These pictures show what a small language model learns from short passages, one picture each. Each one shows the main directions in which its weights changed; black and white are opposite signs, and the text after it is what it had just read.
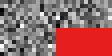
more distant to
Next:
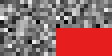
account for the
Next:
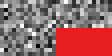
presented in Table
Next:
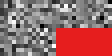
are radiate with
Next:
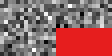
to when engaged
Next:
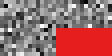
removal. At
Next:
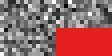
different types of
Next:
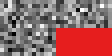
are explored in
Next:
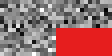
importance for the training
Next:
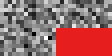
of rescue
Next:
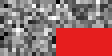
responsibilities among
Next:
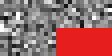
and diet,
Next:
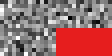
the hot
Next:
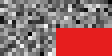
emissions through utilisation
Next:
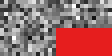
of maximal
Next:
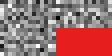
the signal conditioning
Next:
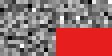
A was significantly more
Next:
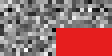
dissolution tests
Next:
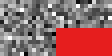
point of response,
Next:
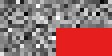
that combining p
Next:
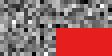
surface. The drug
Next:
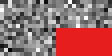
the near wake
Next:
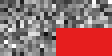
order to be considered
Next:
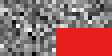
from the study.
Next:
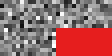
but also to focus
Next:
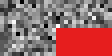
develop can adapt
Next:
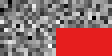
work % of
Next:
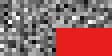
Association of
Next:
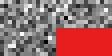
interactions between family
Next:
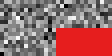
be (or to
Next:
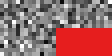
path, it
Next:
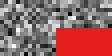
by a net
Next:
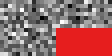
for remote
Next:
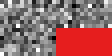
will enable them
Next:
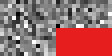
and sodium
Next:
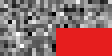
regions because there is
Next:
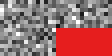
the geographically
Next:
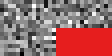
during the exams
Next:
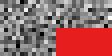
highlighted that
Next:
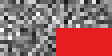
than that of
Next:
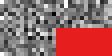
seeks to change
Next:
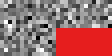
Furthermore, when
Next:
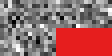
are named
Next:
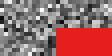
responses to questions
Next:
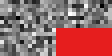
therefore H_0
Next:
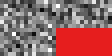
organization comes from
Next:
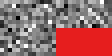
as probes
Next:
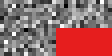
we see notes
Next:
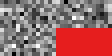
from an experiment that
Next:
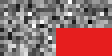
Department of
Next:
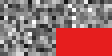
A Network with
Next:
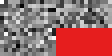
in valve
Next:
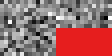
We know that the
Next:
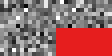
forever would
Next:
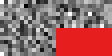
general case of
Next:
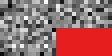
as the main
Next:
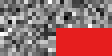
reduce the associated
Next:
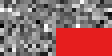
similarly used
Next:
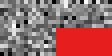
along with data
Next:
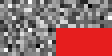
convey meaning.
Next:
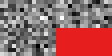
for impact at
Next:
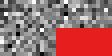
of the total population
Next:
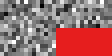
not perform well because
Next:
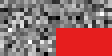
to evaluate the
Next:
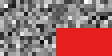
may generate local
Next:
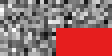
the angle of the
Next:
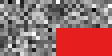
that while general awareness
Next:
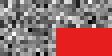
will coordinate
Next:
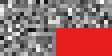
the universal
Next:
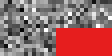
as LOD from
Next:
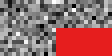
different geographical
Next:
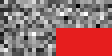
of the algorithm to
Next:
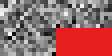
is a strong relationship
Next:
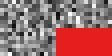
component solutions and
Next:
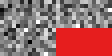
reflect the
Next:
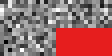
the association between
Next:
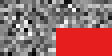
and public health
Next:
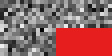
part of its
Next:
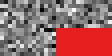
geographic variations
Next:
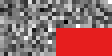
search results or for
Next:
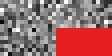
increase the risk of
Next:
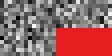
downstream of
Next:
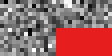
increased consumption of energy
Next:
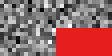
offers some
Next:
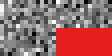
the disturbances
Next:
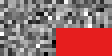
due to the limited
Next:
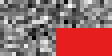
The principles for
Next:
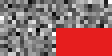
deaths, and
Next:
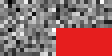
split the
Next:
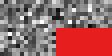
1 Introduction The
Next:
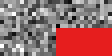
customer version
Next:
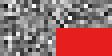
beneficial tasks
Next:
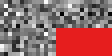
company, loose
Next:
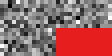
a new platform of
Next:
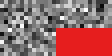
to higher input
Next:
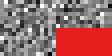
multipath or
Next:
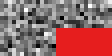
providing means to
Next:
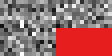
matters in whether
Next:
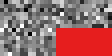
cross sections and
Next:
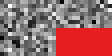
search, identification,
